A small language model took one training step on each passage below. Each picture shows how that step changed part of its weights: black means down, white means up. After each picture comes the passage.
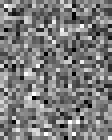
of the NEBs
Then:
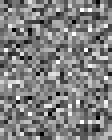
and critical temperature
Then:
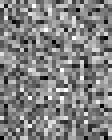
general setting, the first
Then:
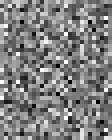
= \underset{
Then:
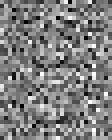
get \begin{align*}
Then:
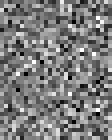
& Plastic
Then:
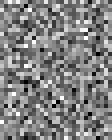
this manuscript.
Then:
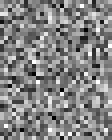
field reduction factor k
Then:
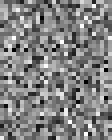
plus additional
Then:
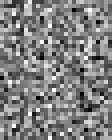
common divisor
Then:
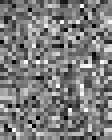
to navigate
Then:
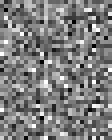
isolated invariant
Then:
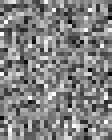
against the same
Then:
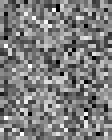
is the shear
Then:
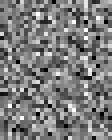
our experiment, three
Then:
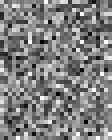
actually mean
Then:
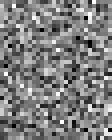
$\Der A$ is
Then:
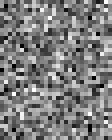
or both $q$ and
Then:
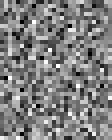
3: Aperiodic
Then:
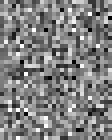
Solovay's result
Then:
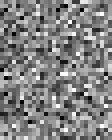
to $\Delta E\sim
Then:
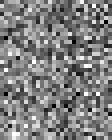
one cycle is
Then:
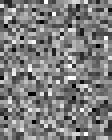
on ``free''
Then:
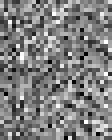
that $\Gamma$ is the
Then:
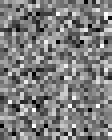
adaptive time
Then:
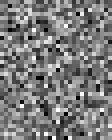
alloy) and the
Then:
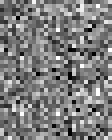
then t58a
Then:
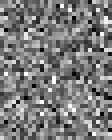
for experimentalists
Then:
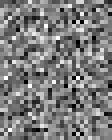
organized as
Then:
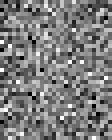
kinds of data can
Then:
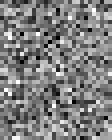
epochs. For
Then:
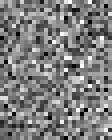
subset $A$ of
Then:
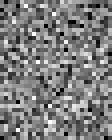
points to the left of
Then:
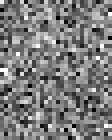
Do we have any
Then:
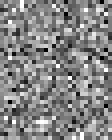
similar fashion,
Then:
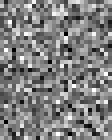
that if $\Omega$ is
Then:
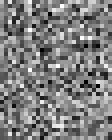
and Pastor prove that
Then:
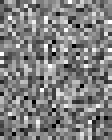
the gravitational
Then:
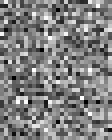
the integral part function}
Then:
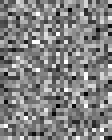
combination shown in Fig.
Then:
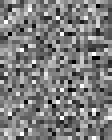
magazines and
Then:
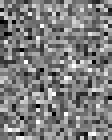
use any quantum information theory
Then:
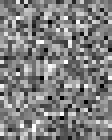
the (sub)sequence
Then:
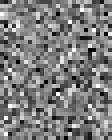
length of 32
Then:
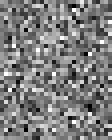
The three universes
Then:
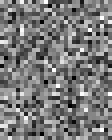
of $a$ in $
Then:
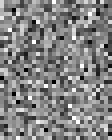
coefficients into Wigner
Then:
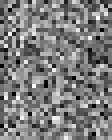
unique way of
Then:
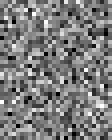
order of magnitude
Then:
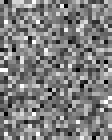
order $d$ if for
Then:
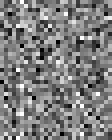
and a quenched
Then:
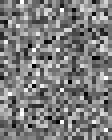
n$ matrices in
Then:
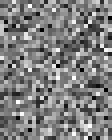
for all bounded continuous
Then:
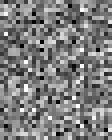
in Fig.~3a are
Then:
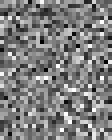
cannot be equal to
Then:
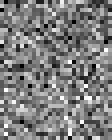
of the system slows
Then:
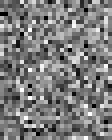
We denote the unordered
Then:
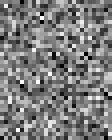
space-time are the
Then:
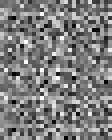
\end{eqnarray} where
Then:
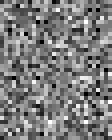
the late accretion
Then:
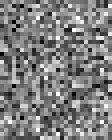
a solid point. The
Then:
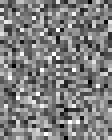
by NSERC
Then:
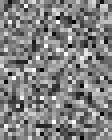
where $\alpha_h$
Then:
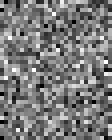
of the simulation.
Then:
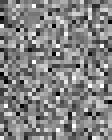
right choice of functionals
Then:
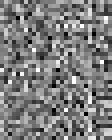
emission lines:
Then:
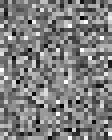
diagram. Define
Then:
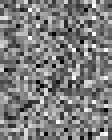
{array} \right).
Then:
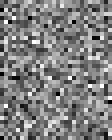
generating function of the
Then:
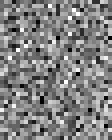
primes above
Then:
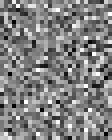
knowledge, this is
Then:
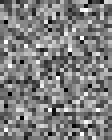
a system. It is
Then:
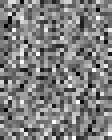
connection between the increase
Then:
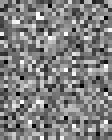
the following character decomposition
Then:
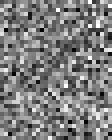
for $2\leq
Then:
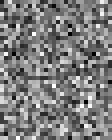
as a serious
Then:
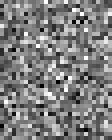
conformally onto the
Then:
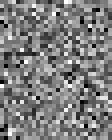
mass is used. As
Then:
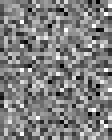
distinct. From
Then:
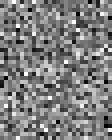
be the queue
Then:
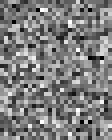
discrete variables in
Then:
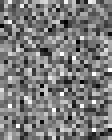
\delta }$ and
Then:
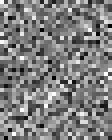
$h$ for the
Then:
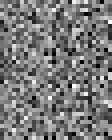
outcome of interest
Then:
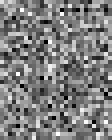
the fixed-point set
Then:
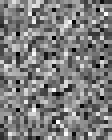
impact of 3
